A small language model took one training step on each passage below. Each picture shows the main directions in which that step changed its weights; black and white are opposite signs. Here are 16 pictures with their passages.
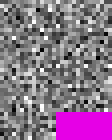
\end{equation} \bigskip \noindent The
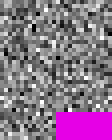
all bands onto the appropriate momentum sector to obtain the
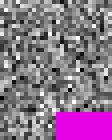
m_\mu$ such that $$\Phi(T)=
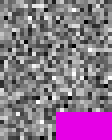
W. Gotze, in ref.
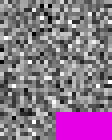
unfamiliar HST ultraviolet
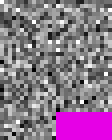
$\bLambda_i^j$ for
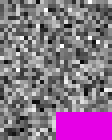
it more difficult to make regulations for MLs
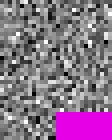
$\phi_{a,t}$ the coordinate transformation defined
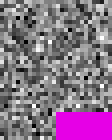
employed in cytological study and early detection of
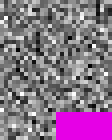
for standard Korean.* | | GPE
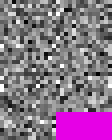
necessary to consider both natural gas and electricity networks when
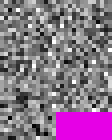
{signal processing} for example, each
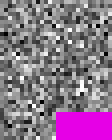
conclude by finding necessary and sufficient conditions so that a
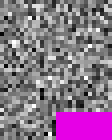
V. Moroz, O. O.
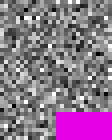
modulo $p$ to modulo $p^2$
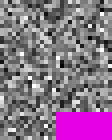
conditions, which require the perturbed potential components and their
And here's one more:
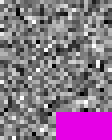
pneumoniae* were used for
